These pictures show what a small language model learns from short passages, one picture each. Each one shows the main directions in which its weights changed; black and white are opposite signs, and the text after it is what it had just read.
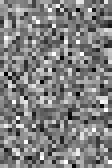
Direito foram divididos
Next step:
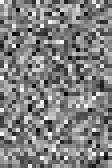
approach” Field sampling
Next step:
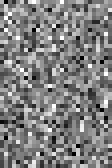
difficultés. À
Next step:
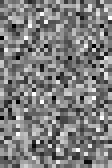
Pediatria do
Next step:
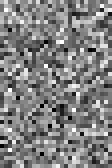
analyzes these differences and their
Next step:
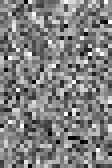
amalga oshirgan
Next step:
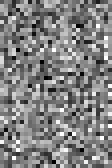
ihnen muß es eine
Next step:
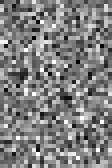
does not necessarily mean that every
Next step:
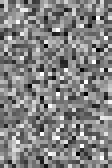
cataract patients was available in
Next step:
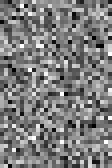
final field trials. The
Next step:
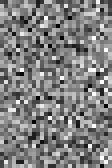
competing interests.
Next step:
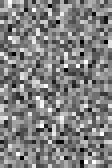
ces dites missions
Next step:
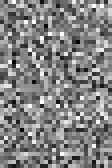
HAS, DM e
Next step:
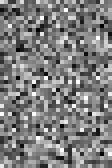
proper street lighting system
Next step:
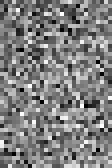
using a standard sampling procedure
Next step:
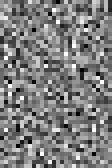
holda qabul qilingan
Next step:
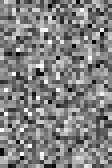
the authors suggest that
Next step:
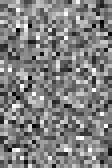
dry pyridine
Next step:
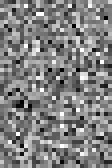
permit is granted by the
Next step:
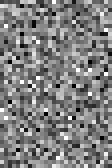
of direct sale of agricultural and
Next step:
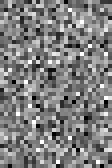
on an institutional reform
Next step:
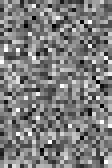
vidi kako se
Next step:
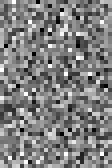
sem remuneração durante a
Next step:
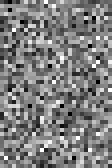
barriers (less than
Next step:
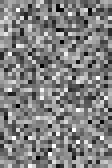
fishing operations need to be
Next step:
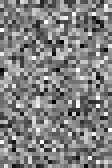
к действительности,
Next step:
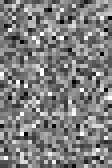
place within this system. Therefore,
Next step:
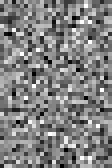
of applications measuring the acidity
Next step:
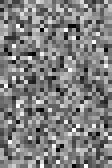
conversation also satisfies the need
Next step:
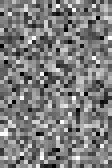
à necessidade dos autores de
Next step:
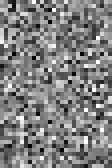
(anglash, izohlash,
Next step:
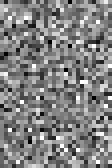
міс. Були
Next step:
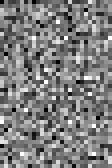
had finished school for good.
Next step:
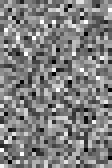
legitimidad de proceso*
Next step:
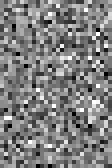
views of the writers
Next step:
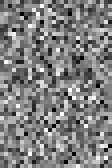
of inhib. in mm.
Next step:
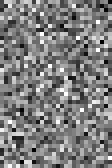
*sine qua non* to
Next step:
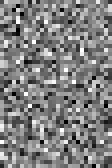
on isolation of mucilage
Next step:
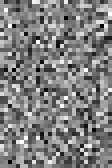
function plays a role in
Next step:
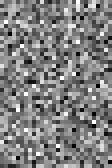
B. Studies on the
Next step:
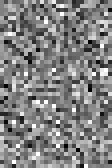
of the dual challenge of
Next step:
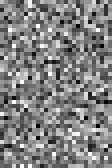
are a diverse group of
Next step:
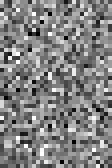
kiritish imkonini
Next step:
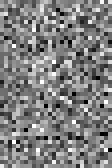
lämpligt att
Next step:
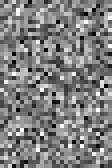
The results show that SVC services
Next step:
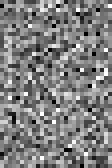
Fink, Corinna
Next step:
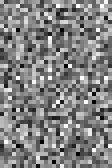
are social media users who have
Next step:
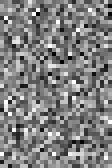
los datos hemos dividido
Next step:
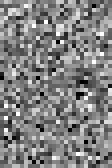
сплоченности и дружбе
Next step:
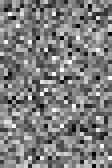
size classes (μm)
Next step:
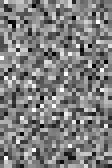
podem se disseminar
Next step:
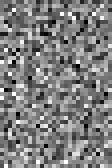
with E-ICSI in men with
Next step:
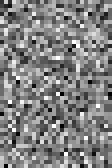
принимает статьи
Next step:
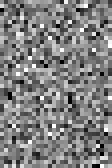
respiratory disorders 11
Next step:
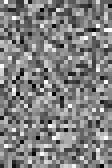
o Estado promoverá, na
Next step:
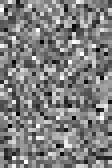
experiment, the third group included
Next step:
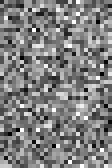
Education Publishing 1313
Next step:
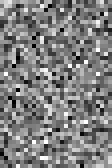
o chamado discurso de
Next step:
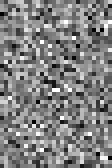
ao ente visitante,
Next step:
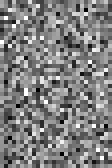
Criteria decrease the
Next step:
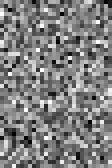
Se han elaborado
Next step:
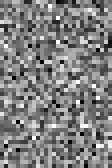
билан ишлашда
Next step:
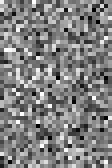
and information websites and
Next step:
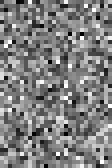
will automatically adjust the
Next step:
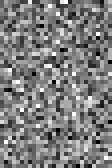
of their customers they can
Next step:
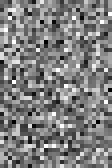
samarasi va daraxtlarni
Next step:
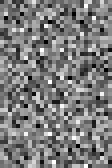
enfoque humanista. Un
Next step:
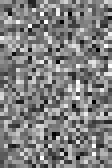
Coordenadas GNSS**.
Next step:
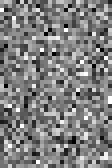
elektron kirish
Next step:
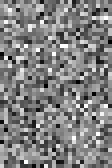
conclusive evidence to support this
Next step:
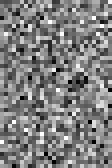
the transmission measurement method.
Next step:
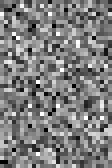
of Polytechnics
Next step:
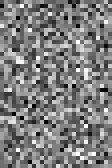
of inducing CO in
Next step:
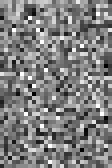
utilisés dans chaque type
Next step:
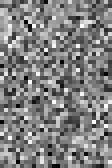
Basal depression and
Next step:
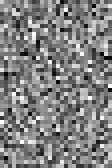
w pracy Piotra
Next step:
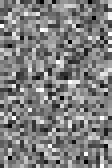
the capacity to improve forecast
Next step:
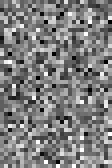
of soil water reserves
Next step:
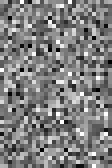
про свою першу
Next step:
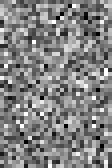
Category States, as
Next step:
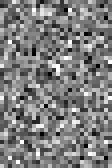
energia elétrica de
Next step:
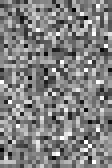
sobre uma das figuras.
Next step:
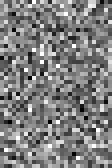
qulqın úyrenip
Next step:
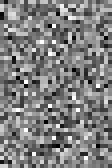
quantidade significativa de
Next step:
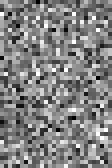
this virus was curtailed.
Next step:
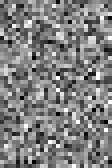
Figure 4 shows the distribution of different
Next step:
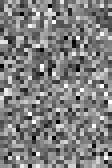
and final exam. From these
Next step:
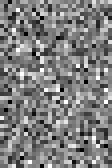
образование, дистанционное
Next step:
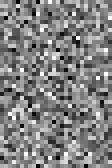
of secret hair, the
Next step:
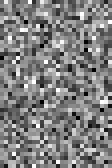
persons. Of the total
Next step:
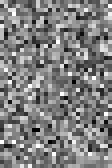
found no clear examples of this approach
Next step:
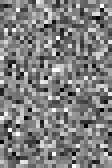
фаолияти уни бошқа
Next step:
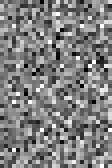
эга бўлган хом
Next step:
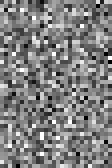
motor deficits.
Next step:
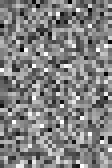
somme d'argent
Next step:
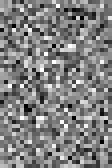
is designed to implement activities within the
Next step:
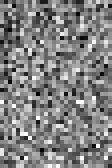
and general review). A study conducted
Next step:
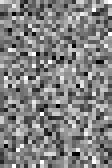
under tri axial loadings
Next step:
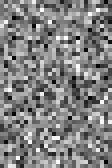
of cooperation among emerging
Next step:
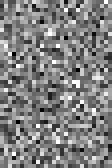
tonnage and higher
